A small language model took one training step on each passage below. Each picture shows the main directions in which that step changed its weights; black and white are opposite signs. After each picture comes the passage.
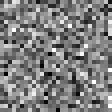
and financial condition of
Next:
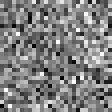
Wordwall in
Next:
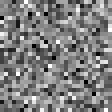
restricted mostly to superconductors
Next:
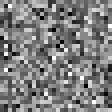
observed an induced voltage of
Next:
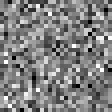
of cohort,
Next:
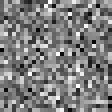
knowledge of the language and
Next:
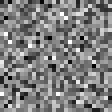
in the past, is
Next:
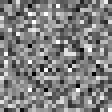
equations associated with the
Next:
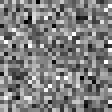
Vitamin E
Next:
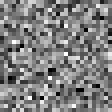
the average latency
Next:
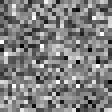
the employee as they
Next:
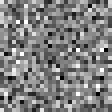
it has a substantial impact
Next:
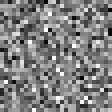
of critical episodes
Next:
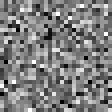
legitimacy and
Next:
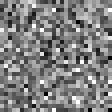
in b). Also shown
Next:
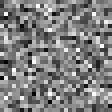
examines regional differences,
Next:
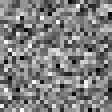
dimensioning. Second,
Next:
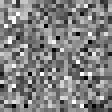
regions where one has full
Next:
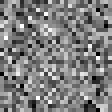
model has been extensively
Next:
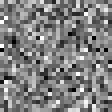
in our case the
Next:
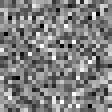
Early Attempts
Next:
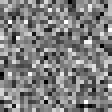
a 20-fold reduction
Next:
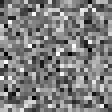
is associated with a particular
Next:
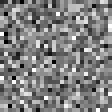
PL peak can be
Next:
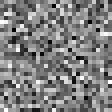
formulated by Einstein
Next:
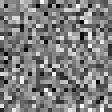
noncommutative spaces
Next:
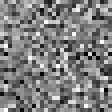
the long-term statistical
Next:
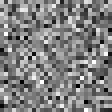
at all as interesting.
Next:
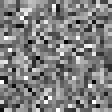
derived from the analysis of
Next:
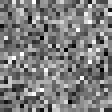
Whatever Physics
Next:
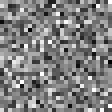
reads can hamper
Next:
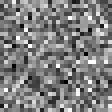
Models and correlation
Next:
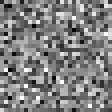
reproducible research,
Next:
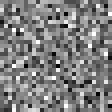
Life Insurance
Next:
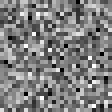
Planning NBS:
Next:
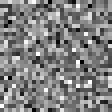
ellipticities and position
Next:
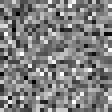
approximation, to include the
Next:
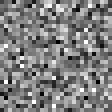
the spin interaction energy.
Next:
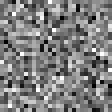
\leq \lambda
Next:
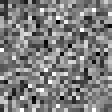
laser scanner was
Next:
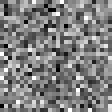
authorities and other
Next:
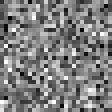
as their working conditions.
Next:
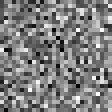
data in medical studies,
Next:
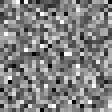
and main achievements
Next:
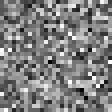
the algorithm is run for
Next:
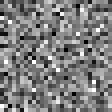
does not matter. This
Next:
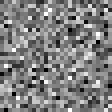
methodological reflection and
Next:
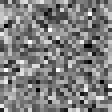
important\_inst &
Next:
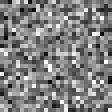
of various actors involved
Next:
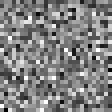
Materials Science:
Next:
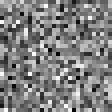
6 Table 4 depicts
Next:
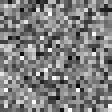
of quarks and
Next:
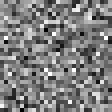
the investigation of more complex
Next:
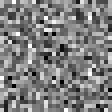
Hall resistivity
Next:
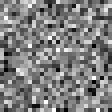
the most likely scenario for
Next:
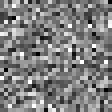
and ignore the
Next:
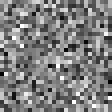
with up-flows
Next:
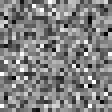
use of this spectral region
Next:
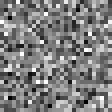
take $s_1
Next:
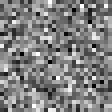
ignore a goal
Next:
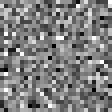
all heap nodes.
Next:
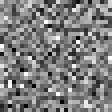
the various modules like
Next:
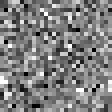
establish new sufficient criteria for
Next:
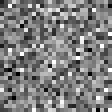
is more stable with
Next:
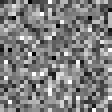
are identical and that
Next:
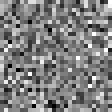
which consist of agents,
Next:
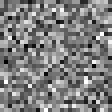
pressure was adjusted to
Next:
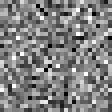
large value would be interpreted
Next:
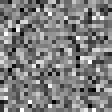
of the group. -
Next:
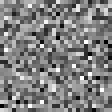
the primary grating:
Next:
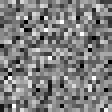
Cape Town,
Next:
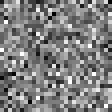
and prediction, ship
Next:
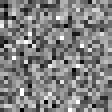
were incubated at
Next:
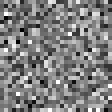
descriptive statistics of the
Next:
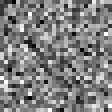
radius as $N
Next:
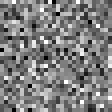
total assets turnover
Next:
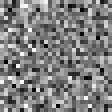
for a single model
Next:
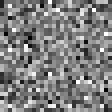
is fixed as a
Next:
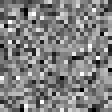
whereas a significant difference was
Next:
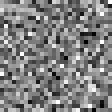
development 1. INTRODUCTION
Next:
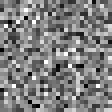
compared to other student populations
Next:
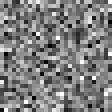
and protected from
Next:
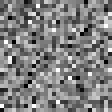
away from the pole
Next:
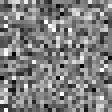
computationally expensive
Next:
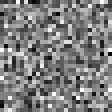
initial and final states which
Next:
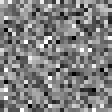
in book form.
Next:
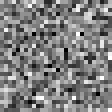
the presence of dynamical
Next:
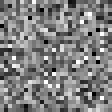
optimal kernel halfwidth
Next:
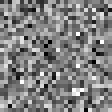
of IPM tools
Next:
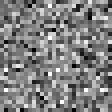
the portrayal
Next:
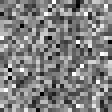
fractional parts,
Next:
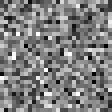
or the study of the
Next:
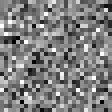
summarizes all possible configurations
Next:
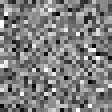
authorized people can
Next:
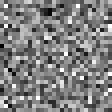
further deepened,
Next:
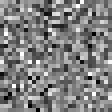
administrative activities. In
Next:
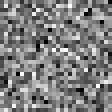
a web page for validation
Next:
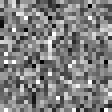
chiral condensate as well
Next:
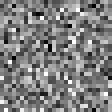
IJSRA International
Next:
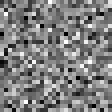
More precisely, the
